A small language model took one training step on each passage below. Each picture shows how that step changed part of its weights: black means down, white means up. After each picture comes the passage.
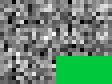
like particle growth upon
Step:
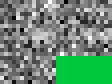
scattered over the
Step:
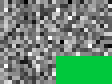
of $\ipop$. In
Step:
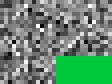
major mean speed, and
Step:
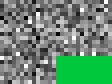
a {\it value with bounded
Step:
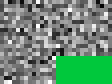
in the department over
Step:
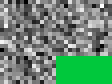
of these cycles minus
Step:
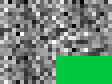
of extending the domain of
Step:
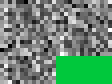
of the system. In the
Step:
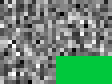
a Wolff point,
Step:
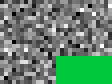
\otimes_{i =
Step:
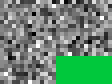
and let $\ce \subset
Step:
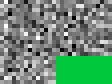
of metal particles
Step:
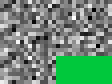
are considerably lower at
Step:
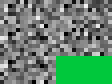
, \end{equation}
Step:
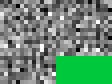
$p$ not dividing
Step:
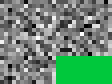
Data-frame -
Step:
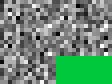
point as a vector bundle
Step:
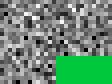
Removal The
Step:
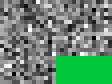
as this is good for
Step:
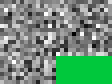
plant raw materials
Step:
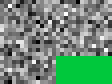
the corporation buys shares
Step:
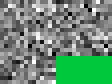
pain when patients moved
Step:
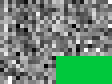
of $K$ is
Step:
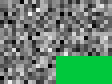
2019; shaking group
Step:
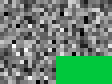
of closed cubes,
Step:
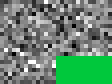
whenever $i\neq
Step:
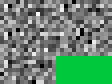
invariant \begin{equation}
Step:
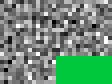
g$). Then it follows
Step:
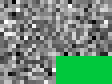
now determine the maximum number of
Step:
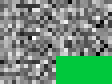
by looking at the
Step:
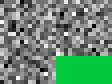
therapeutic and
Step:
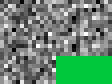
the observation of the accuracy
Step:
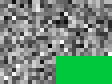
residents. They also
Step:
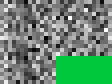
of non-increasing
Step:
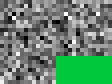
efficiency. (3)
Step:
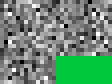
a proper fiber bundle
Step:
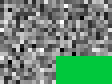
that $f$ is
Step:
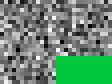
and its proof). At the
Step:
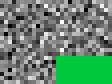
verify that the national
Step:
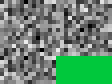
πg_s -
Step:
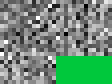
arms are not
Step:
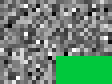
angle $\pi/2
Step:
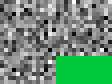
explored various methods to improve
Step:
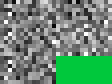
have the property that the
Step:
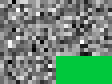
Filipovic and
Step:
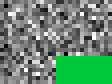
valuable insights
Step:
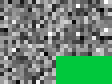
in the special case of
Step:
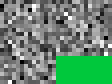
rational coefficients. In an
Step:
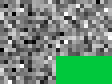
including the description of each
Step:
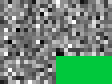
a collection of subsets of
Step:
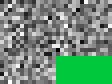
which are defined for all
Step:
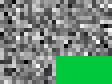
operator. At the same
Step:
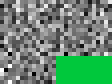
a circle centered on
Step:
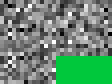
$$ We refer the
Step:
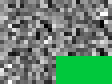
emphasis on
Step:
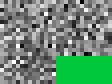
determined for energies
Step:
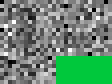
the *University of
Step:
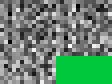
nm) was also
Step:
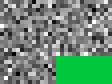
a way that whenever we
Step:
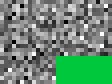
accounting approach from
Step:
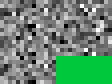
Avg Shaft
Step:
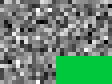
study. The mean \pm
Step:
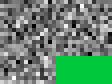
(Hg). Soil
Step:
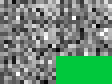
be due to less available surface
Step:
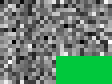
the complexity of the
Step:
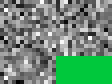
travel by college
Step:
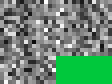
PDE version of the
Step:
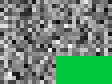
the VAR model, if
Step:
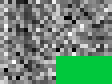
of the effectiveness
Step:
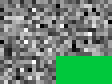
no element of order p in
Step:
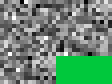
knowledge of even shorter
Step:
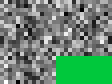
of Utah}}
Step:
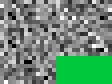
jobs to the
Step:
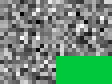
alerted to a potential
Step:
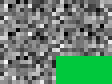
\end{equation} and
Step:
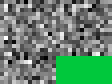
\end{eqnarray} where
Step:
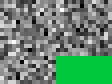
form of a warning
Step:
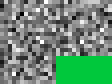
Transition Pore.
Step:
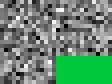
discounted cost
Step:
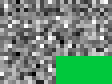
Here we will use it
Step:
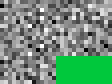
discussion guided by
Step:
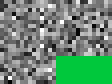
material consists of publications
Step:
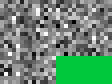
cocycle as defined
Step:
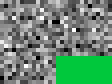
performance indicator for 5G
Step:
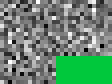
for velocities,
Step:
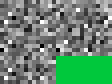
because there are many other parameters
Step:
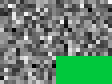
C. sativa
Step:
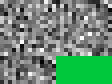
Let $X$ be a
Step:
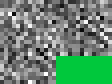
clubs, and the
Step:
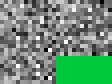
do not only help them to
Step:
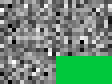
find nonassociative
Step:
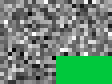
to check that this maximal
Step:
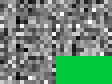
this fact ends the proof
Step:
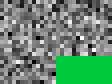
in the form $$\frac
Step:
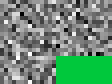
researcher. And in
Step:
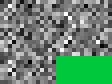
the respondents, the
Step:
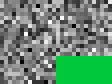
is intact; below
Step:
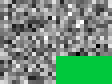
be aligned with
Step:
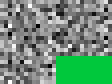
Furthermore, it is also follows
